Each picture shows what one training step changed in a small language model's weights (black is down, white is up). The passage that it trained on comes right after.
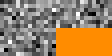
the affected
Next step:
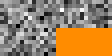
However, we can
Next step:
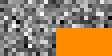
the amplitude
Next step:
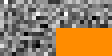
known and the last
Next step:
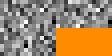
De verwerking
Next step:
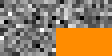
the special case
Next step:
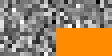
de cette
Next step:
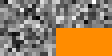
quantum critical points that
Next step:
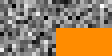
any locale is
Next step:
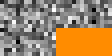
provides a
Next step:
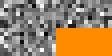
consisting of
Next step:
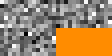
overall motion
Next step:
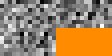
notion of weak
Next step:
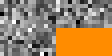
É indicado
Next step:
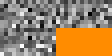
le stock
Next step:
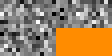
that $\psi$
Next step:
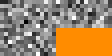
n$. The
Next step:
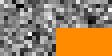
$\bar \partial
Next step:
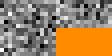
the case of
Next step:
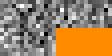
ideals of
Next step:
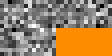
Thus, every solution
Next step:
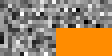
raw data into
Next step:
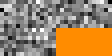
two-dimensional electron
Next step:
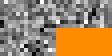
a path (a
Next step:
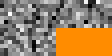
the test function
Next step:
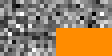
(see Example
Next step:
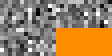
introduce a
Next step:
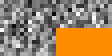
nas redes
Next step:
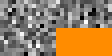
la vie dans
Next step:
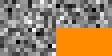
that when estimates
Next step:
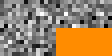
the measures
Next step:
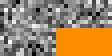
coefficient on the
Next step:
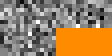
$Z$ in
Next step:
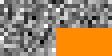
number of the
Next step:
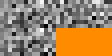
and then we
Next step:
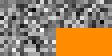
on chain
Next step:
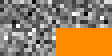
dada á
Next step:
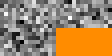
curious that
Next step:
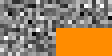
terms on quantum
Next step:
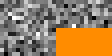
are both not
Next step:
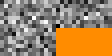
linear forms is
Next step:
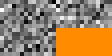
of the I class
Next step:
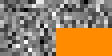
and clamp to
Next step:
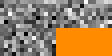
the essential
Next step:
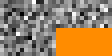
we no longer
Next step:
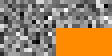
out explicitly as
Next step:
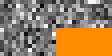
due à la
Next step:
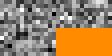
with $j$
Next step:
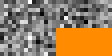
supervision results
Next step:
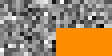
with discrete and
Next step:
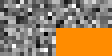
for $|ab|
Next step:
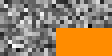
are needed
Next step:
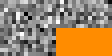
and Serre
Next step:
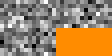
0$ for
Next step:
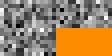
a definitive
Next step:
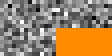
and compute the
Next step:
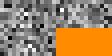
ratio curves of
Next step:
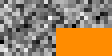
things we can
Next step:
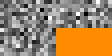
namely systems
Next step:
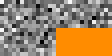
proof of the
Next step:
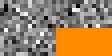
bottom and
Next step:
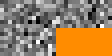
A system whose gauge
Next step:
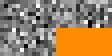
profile in
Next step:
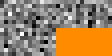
in the last
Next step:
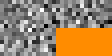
sich der
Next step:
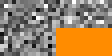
standard formulation
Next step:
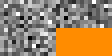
transition, and
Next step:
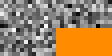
worth noting
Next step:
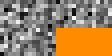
electric potential
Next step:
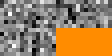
in the case that
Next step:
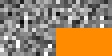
que quer
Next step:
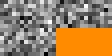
general, we
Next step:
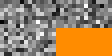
$f$ will
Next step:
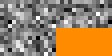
IX &
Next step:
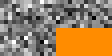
In this random
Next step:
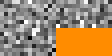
It can be shown
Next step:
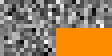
safety and
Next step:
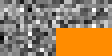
$n$ must
